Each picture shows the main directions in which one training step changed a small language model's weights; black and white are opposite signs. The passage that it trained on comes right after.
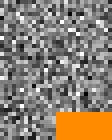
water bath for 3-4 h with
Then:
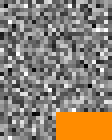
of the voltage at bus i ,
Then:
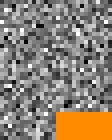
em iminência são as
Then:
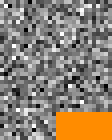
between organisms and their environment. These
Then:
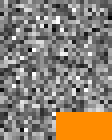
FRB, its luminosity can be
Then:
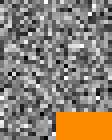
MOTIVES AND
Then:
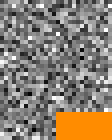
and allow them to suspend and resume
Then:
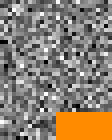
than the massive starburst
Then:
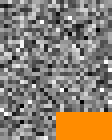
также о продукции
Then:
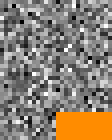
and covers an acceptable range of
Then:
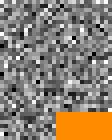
of road transport in a passenger
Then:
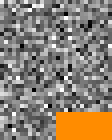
continuous spectrum, and they correspond to the
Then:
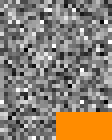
ārpus NVO,
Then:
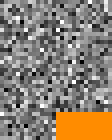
use of physiologic saline as
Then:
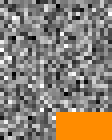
is said to be neutrosophic
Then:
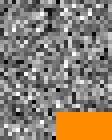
widest possible beam at EHF
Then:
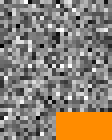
Resources, Project administration,
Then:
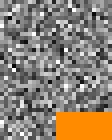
(14 yaş). Yüksək
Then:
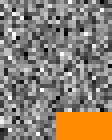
we review here is more challenging but
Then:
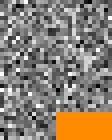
region, which would allow for a small positive
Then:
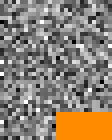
konulardaysa mezheplerin
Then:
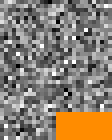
(Investment Credit). Er
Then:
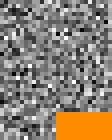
in all the isolates at the highest
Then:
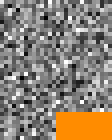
this mixture containing from about 50
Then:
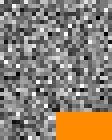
главным образом задних
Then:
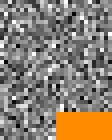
are due to Dr. Giuliana
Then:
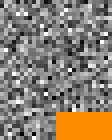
on the situation in which the component
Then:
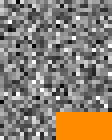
splitting is overestimated, the most
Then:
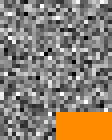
of outburst (if known) and the
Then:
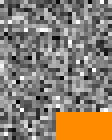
of *code review* [26] much
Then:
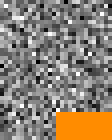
etc. — processor -based media
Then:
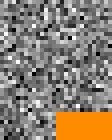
Hallucinations'. 28.
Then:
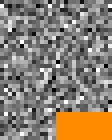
bo'lgan yoki biror bir
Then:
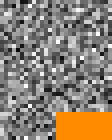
which govern the Maxwell and
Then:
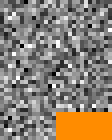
image since it has been tied to various
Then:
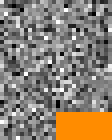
is not the primary method. This reflects
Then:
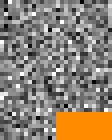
As an siRNA-based gene
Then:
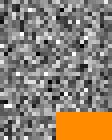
tálim procesindegi eń
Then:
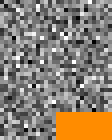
it was last viewed. Migration
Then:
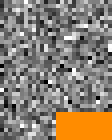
faqat zohiriy
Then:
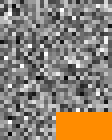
present in the nearby interstellar
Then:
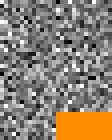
be generated, and data quality can be
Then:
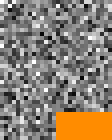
methods are more worked in recent years
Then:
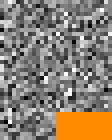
validity (Black & Babin,
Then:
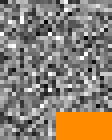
embora essas práticas
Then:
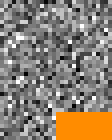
\alpha.$$ An arithmetical function α
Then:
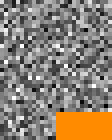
one another, however, as soon as
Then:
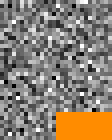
research. ➤ *Technique of
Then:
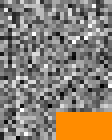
concepts in outreach,
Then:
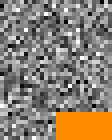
the behaviour of the shadow of a
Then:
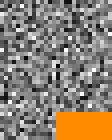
background gauge field; the
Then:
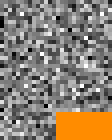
Table 1 Means, SDs and
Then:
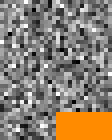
is kept nearly constant.
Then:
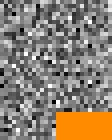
the step response does not reach the
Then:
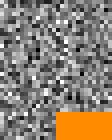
obtained. It is crystallized from
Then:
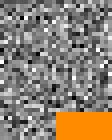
hilarious moment when IK cleans
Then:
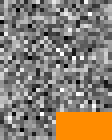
in beef production by 2.37% in
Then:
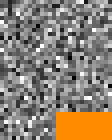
For our real life example, the DL
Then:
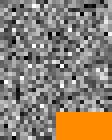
que sigue ahora sobre la
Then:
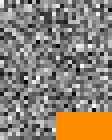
At the same time, relationships with
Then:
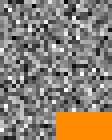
- \sin^2 \theta) \quad
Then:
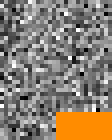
small statistical error. Figure
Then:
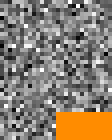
$\Delta \tau \equiv g \Delta t$.
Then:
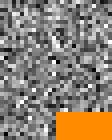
mostrando la tendencia general del
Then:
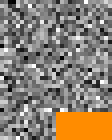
қайта ишлаш,
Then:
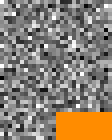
checked, for a set of
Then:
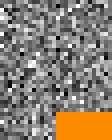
young individuals with Autism
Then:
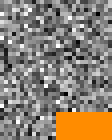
however clearly seen in the $H$
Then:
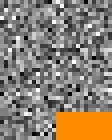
contexto social, motivo por el que,
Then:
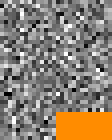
responsible for delay in starting
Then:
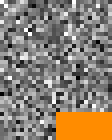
and their charges identified. We organize
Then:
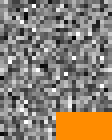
\eqref{t2} is a particular case
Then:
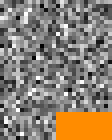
excellence in the development, application,
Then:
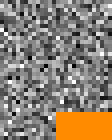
au) resulted in 189 steps
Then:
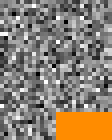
a modern and civilized way of
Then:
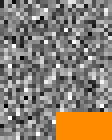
presented in Figure 9. The jig
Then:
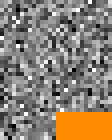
alohida e'tibor
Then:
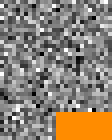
of actualisation of the spatial
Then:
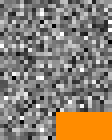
toprağa bağlı
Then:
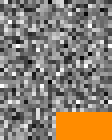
If we could improve the IRR, we
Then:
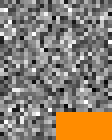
tahlil qilgani va shu
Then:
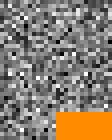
в одно и то же
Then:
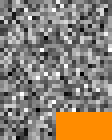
will provide a comprehensive
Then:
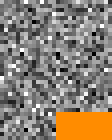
established by limited comparison to
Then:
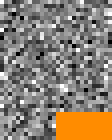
contrario, el diseño
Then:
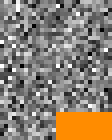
statistically significant. Results: Group
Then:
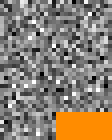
This depth gain, and corresponding
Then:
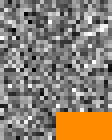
S. (2019). A Feasibility
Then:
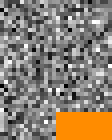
Xulosa. Bugungi
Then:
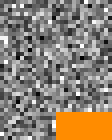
line to set the limits [1]. The
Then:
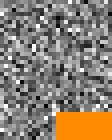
polar molecules in order to
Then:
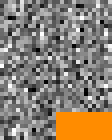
the critical point is obtained by solving
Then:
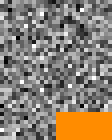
ACS imaging data and GRism
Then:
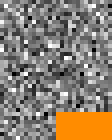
into the study. This inclusion aims to
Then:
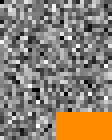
identitas pasien untuk
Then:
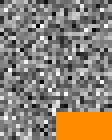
transverse components of Lorentz
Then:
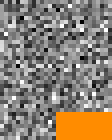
because of her involvement in Ali
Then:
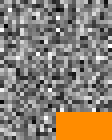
of *Borassus flabellifer*
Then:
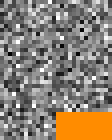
content of qualities to be used not only as
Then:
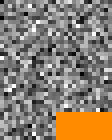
sensitive to temperature changes as small as
